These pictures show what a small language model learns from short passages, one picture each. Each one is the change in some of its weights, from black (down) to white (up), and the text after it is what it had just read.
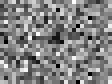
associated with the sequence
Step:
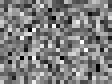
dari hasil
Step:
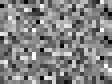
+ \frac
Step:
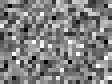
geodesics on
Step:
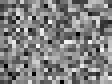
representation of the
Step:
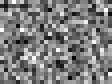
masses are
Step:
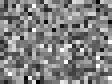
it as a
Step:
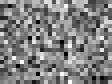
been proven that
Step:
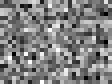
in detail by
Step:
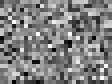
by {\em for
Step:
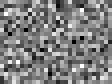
terminlarini tilning
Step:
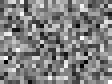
determinante para a
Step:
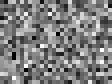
the invariants by
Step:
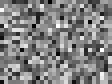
\] since
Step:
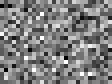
modellar bilan
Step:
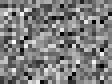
basit bir
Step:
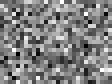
If $\lambda =
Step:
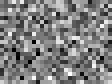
to look at
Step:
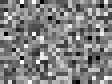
the Laurent
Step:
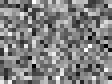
barcha turlari
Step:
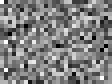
Todos os
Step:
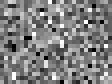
curve is called rational
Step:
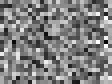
roots of
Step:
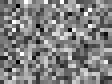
Since $ \{
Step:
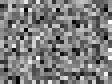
posee armas
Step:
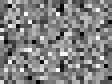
Sciences, University
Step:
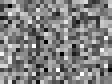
developments of
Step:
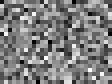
this section. It
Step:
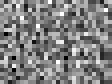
pasal 5
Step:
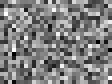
global optimal solution
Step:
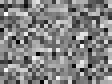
uchun uning
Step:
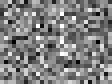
groups} of the
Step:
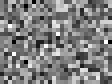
on a module
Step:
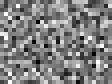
for RT},
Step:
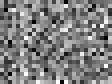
begannen im
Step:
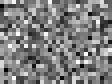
derivation of degree
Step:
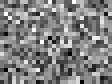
не удается
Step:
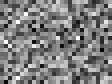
на той
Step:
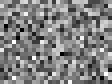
zu starten
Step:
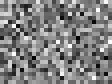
do câncer
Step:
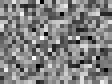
au cours de
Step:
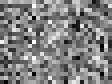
of backward
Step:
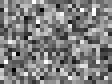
també en
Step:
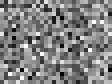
is obvious that
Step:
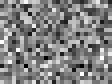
análise do
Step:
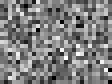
de formas
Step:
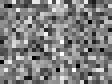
extensions cannot
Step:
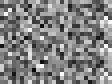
constant in Lemma
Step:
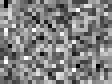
puts a
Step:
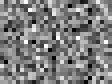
seed function
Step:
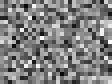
to be in dimension
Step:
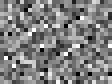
já fora
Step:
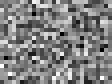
: Cette
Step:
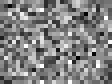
im letzten
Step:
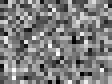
the center,
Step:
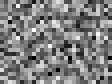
for a discussion
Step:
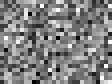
Define the
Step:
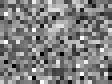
pointwise uniformly
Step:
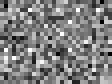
sine functions and
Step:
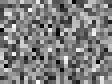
momento en
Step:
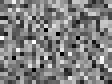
to formulate
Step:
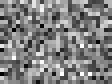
are real.
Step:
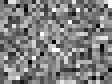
high permeable
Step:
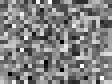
lines as in
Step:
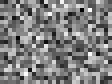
that the function
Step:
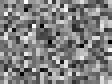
— это
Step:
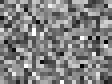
define below are not
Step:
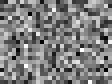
the two branches
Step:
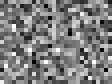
a proof of
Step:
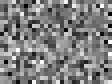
deve ser
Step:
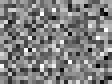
geht, da
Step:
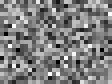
larger sets
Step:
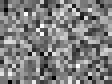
graded spaces
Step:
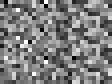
this does not
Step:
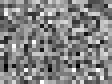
expanded at
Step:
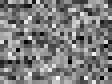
a cyclic
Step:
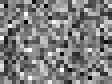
In this paper,
